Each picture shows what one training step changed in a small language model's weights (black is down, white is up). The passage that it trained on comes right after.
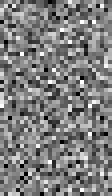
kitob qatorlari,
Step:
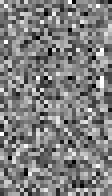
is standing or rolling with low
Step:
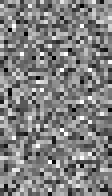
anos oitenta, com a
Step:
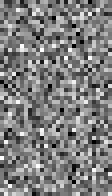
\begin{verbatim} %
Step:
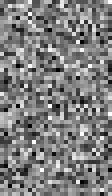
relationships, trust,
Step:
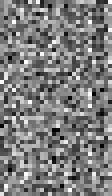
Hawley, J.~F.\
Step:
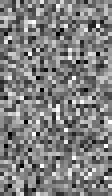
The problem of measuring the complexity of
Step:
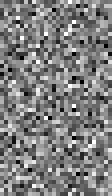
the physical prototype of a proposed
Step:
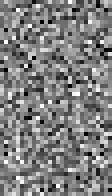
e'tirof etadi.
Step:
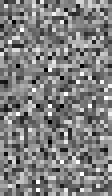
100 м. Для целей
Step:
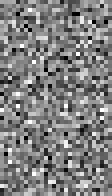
1. Принцип
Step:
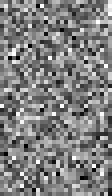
in order to calculate the implied two
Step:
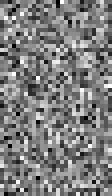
model to describe innovation is the
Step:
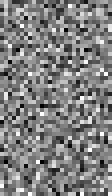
the flexoelectret, and
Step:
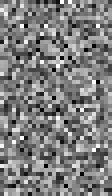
make it highly probable that these are
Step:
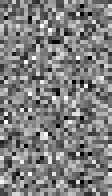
computations were performed with a resolution of
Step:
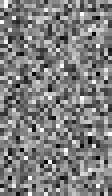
have neglected Pauli
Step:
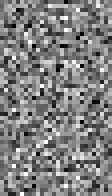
don't know Please specify
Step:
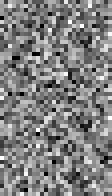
Advanced) with a Cu as
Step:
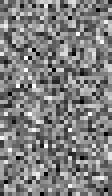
energy and infrastructure. The methods
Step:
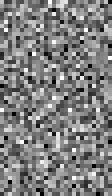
era avvolto da
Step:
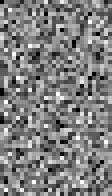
dApp, \item
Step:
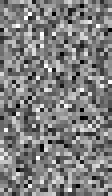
angewiesen zu sein
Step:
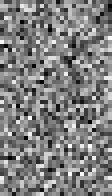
of the velocity field and temperature field are given
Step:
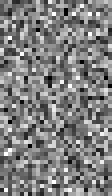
game is a sliding
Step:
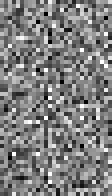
организмов в
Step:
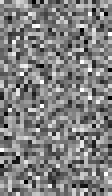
**Diplomado Internacional
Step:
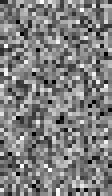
emotional well-being was not
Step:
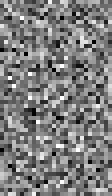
Ilmu Pendidikan,
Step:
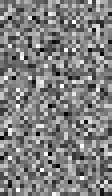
аз муаммоҳои
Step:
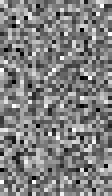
Dimensionless frequency shifts
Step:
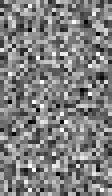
Calibration Unit top part where
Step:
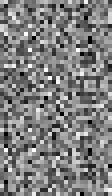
low to moderate CV risk).
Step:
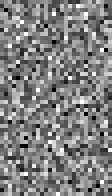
a new trend within the BPM
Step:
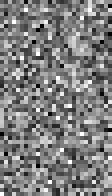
with very relevant share of rural
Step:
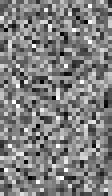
Some monohydrides may
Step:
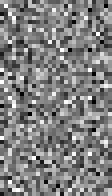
qiziqamiz - o'sha
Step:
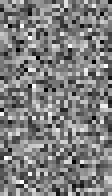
and Tobit methods. The sample
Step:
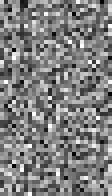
maintaining frequency stability. To
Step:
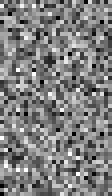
the best results for the fatigue
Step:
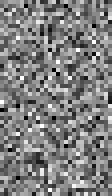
наданою персонажам
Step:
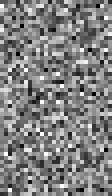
kabi oliyjanob
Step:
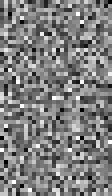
order parameters of the localized (left)
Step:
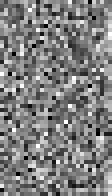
or policy offices to ensure
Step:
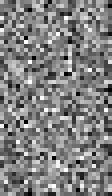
E.D.: De que
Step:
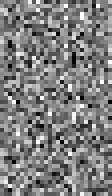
neutrino signals from below. The
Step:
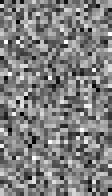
Science Foundation of China
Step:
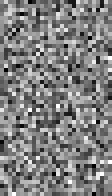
MTJs are strongly effected
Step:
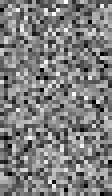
8. G‘oziev
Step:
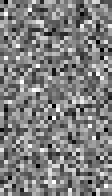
otro lado, para los resultados
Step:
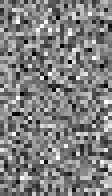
expressão de cumplicidade
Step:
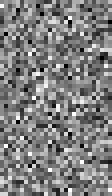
as originally proposed for the
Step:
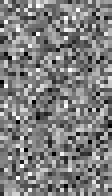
ra'y va tadbirda
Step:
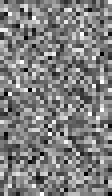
которая в театре
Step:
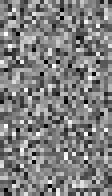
productivity (unloading year)
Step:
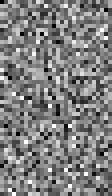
However, the implementation of online learning
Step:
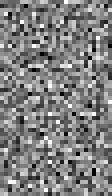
обговорення можуть
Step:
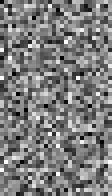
be made to observe changes and
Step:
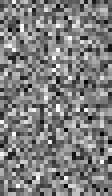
implemented various algorithms including RF,
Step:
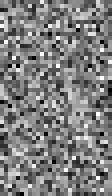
MTL of ASC and
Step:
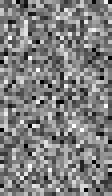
forcing monophonic hull
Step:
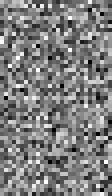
and increase transparency in
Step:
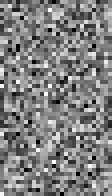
no full light curve has been measured for
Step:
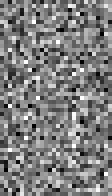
Eq.\ward\ also implies that two
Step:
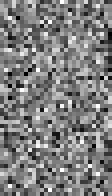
by Bach in 1986 under the term
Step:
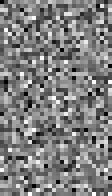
Мин, Цин и период
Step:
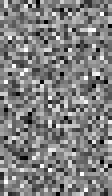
обновление коллекции
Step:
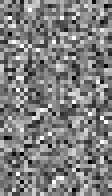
Leutwyler, {\it
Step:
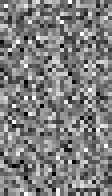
this study's mineral content,
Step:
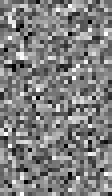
yer osti boyliklarini
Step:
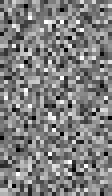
с.15]. Дослідження
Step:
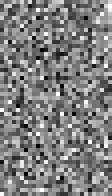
oficiais tem sido
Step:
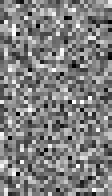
COVID-X Sandbox must
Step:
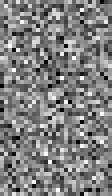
self-standing ability was also
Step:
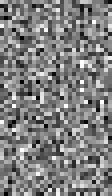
carry out teaching innovations around
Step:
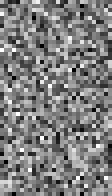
played by rotons.
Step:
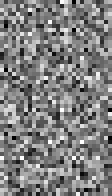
radio source is associated with KW
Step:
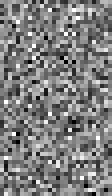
para o desenvolvimento
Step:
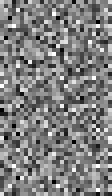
mechanism of the S-I transition is related
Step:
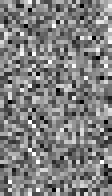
informações pondera
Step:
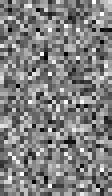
provide a lens for a better understanding
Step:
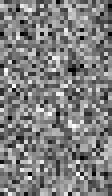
of the CFQP, where the
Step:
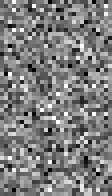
Resolution 1 & 26.3
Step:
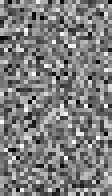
particle (pions and kaons)
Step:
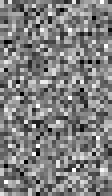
mumkin bo‘lgan
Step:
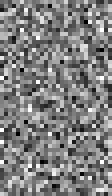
other than that, in Bose's
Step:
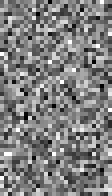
is understood to maintain the
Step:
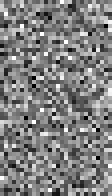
domain of polynomials over that
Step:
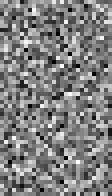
were observed in the Sylramic
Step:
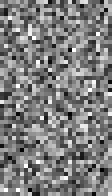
speaker classification. This
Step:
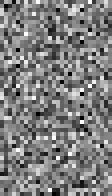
end--atoms of the
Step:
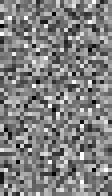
critical point, $k \approx
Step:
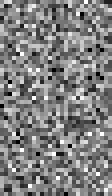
limiting ionic conductivity and
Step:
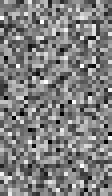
TM = Sc, V,
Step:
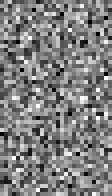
(a) a circumference and a
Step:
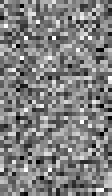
such as *Atiruksha
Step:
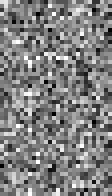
Costa. A palavra
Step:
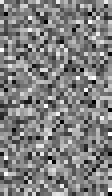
porous crystalline materials
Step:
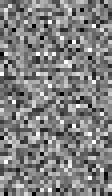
основных групп
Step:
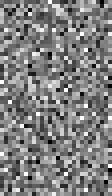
This study demonstrates improvement in
